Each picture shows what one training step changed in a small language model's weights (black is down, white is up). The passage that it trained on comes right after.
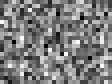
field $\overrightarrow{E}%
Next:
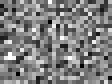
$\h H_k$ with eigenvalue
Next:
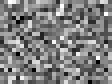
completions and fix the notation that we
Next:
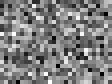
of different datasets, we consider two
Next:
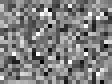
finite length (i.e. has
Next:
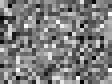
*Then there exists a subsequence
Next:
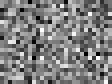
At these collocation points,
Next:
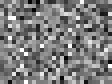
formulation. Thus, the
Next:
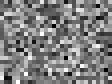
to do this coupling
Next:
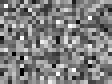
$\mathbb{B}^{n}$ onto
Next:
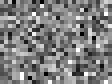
of finite asymptotic dimension. Exact groups
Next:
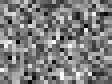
formulated in a variational multiscale
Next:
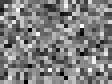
a $D^\Delta$-pair,
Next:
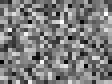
projections of $\G\times
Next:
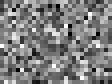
by $a\mapsto a\cdot
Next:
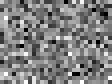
precisely, when $c=20,$
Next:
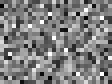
$$ \liminf_{T\to
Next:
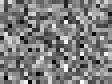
dimensions. \end{document}
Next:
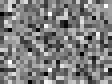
quadratic form of independent subgaussian
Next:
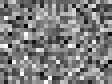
can be discretized as follows:
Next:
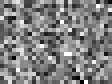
to replace a $(K,C)$
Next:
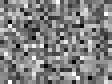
W$ resulting projective variety admits a projective
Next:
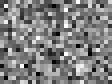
, \end{equation} for
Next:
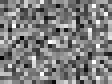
we can conclude the following.
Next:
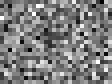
obtenue \`a partir
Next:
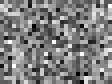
In what follows, we specify the
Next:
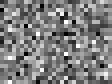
follows that $\Gamma_i$
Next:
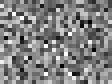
Transactions on Information
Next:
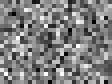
an equivalent function appeared nowhere
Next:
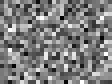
space. Set $\pi_\alpha
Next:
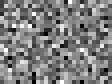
if $G(N) \ge
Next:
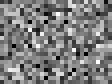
unstable numerical error of the
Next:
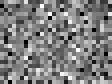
Mellin transform: $$
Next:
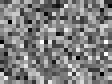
physical motivations, basic
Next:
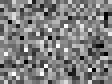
proposed model has a better
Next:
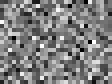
vector fields $\partial_1$ and
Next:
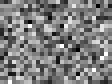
true: Every injection
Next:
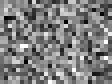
solver on a coarse
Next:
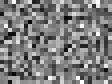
category of the underlying quiver
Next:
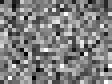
For each $(s,x)\in
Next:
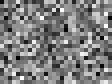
C.: Convex measures on locally
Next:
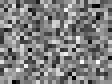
finite rank oeprators and the
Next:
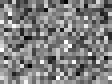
Remark 8.2.} If Conjecture
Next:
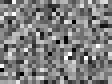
show that there is a deterministic
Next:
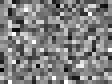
$1\leq i\leq
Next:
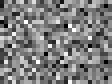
(\ref{eq: mv
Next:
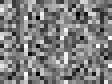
влечет за
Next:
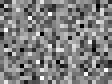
\cite{DV} is satisfies
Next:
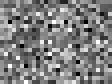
nonzero Fourier component. Then there would be
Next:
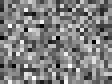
$\dR^d$ such that
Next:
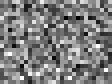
to obtain the required twistor
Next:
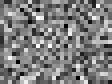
classes of real forms of $G$,
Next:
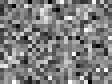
$\T$-fibration} if
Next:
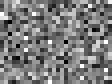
with two Poisson arrival
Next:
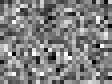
the number of edges incident
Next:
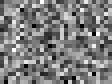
the circle with the radius of
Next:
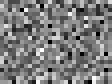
above formula is still not enough to give
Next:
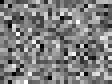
to that of Courant
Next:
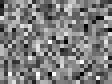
for our purpose). \ep
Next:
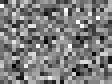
following definition. We define the
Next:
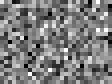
\end{abstract} \maketitle
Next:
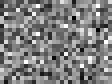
$U$ satisfies all the
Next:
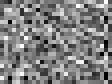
good theory open up new possibilities
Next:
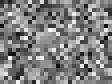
and can be decomposed into
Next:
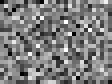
result: \begin{corollary}[Corollary
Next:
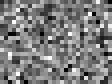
the study of discrete Dirac operators
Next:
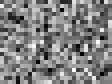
X'$. Let us take a
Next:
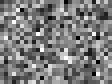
the distance is given by the same formula
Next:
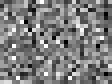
not shown in the plots correspond
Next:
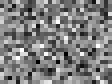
Let us get to the point. As
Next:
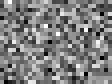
reconstruction procedure that allows us
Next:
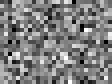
be a topological $\K$-vector
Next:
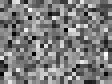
imply the weaker cohomological
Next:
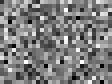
given by the following theorem.
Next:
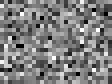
introduced by Stanley
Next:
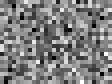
Burgers equations, the
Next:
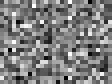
hand, it allows us to express
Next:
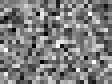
for $j\ge 2$ to
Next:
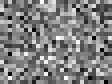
can be made out of
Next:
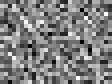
\ref{mmain} was proved
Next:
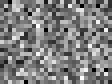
\bar d^1\cap
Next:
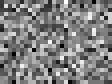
$\tilde{D} \neq
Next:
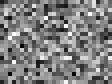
discs $D_i$ and
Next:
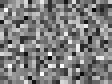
notations and conventions. As usual
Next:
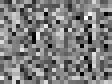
optimization model minimizes the total expected
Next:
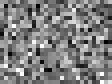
in general), i.e.
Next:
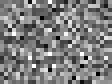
each has a nonempty intersection, and
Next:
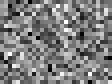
or $p$-resampled
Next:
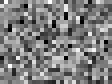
discussions on this topic. He
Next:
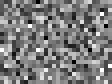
trivialization of the tangent bundle
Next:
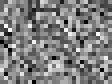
superior quality---in particular with
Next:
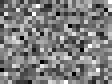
$y_j$ is an
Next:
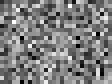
the inverse function is strictly convex on
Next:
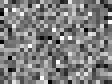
I was visiting my
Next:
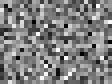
(with respect to inclusion) of
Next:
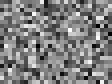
dash-dash line
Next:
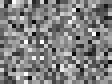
the behavior is more irregular,
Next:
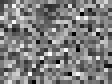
a simplicial set and two
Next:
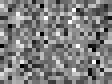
the star product commutator starts
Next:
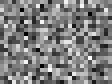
it is a real expression we embed it
